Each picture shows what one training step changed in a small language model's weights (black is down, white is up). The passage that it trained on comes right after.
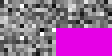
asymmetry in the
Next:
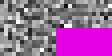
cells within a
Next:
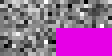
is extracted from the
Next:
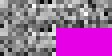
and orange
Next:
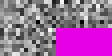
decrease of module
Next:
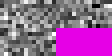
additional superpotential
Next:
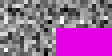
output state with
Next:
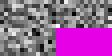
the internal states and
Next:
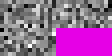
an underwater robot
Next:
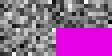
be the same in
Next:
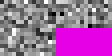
was made by means
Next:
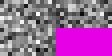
codes for the forward
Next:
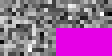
real signal from the
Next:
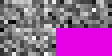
in Nigeria,
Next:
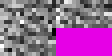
innovative writing
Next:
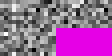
related to the physical
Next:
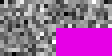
of $\mu
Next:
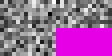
group. The sensitivity
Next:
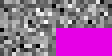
number lower by one
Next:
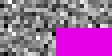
Factory in
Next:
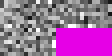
orientation (rotated
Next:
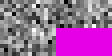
PV system. Figure
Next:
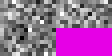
points were installed
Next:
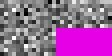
in the first
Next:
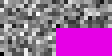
surface brightness that
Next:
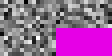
the latitudinal
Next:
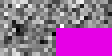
images are standardized
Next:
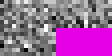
in CA and
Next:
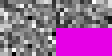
Its timing diagram
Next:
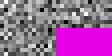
or treasure
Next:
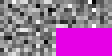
can sustain an
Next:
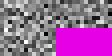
potential biases of
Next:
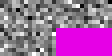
indices running over
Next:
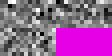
The application can help
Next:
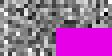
plots, negative values
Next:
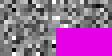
highly swellable
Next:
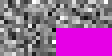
integrals. We
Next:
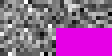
also supported the
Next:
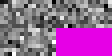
where $Q'
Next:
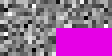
observed to be
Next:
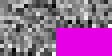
existing agricultural and soil
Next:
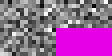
run successfully, provide
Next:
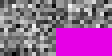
estimate of the scatter
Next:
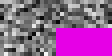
the parties use generation
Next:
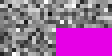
is a gap in
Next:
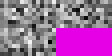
layers, and
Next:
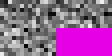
Outcomes The needs
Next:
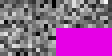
confusing and do
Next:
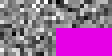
This criterion is determined
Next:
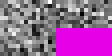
means and the standard
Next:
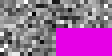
single-particle distribution
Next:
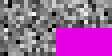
and Uranus
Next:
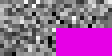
galaxy types. The
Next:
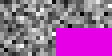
our experiment. It
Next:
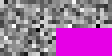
lenses so
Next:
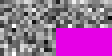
in comparison to
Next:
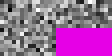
after transmission along three
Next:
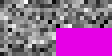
worth noting that
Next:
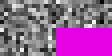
the use of approximation
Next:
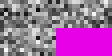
for the color
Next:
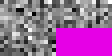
difference, the distribution
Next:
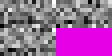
removing, or
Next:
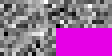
a model)
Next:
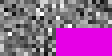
*Corresponding author
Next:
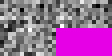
fragment from
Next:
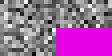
demand prediction,"
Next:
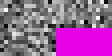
the diffusive
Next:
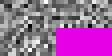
RTL fault
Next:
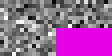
previous research on
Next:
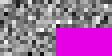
fiducial galaxy
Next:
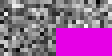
the scheduler needs
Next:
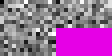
gradient in the laser
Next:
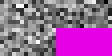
management for the transmission
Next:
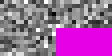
was evaluated for the
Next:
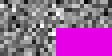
During this period,
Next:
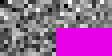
This makes the prediction
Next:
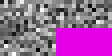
of different characters in
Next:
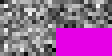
to block the other
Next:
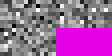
allowing us to
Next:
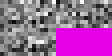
determined, that
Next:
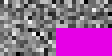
sample presented here could
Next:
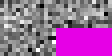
signal, which can
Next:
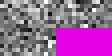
is present except at
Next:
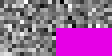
effectively solved this
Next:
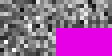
and P2P
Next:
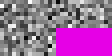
by a numerical or
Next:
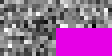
quest for teacher
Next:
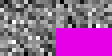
literature also supports this
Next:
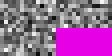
meeting a boundary
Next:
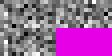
Modelling data
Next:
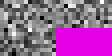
proposed strategy is the
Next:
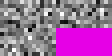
methods, but also
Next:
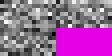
in higher education |
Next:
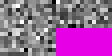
discrete case is
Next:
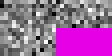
we already mentioned,
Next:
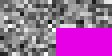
naturally embedded in a
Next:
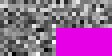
of designing of
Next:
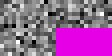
initiation into the
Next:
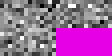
influence of particle size
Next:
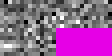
RESULTS To
